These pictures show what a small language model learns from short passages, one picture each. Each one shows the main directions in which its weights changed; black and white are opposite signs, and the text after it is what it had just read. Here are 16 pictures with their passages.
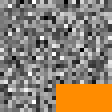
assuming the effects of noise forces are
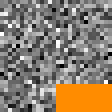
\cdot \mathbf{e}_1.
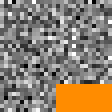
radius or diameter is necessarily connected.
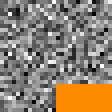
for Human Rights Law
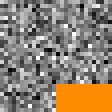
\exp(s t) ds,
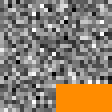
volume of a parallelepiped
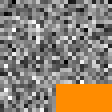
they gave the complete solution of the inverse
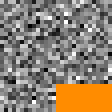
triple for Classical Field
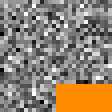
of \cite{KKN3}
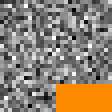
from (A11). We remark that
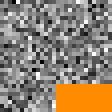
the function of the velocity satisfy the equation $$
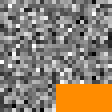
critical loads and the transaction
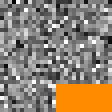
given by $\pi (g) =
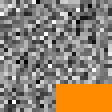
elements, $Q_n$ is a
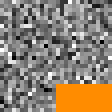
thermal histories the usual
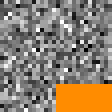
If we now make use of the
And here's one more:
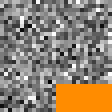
AA and BPT does not depend on
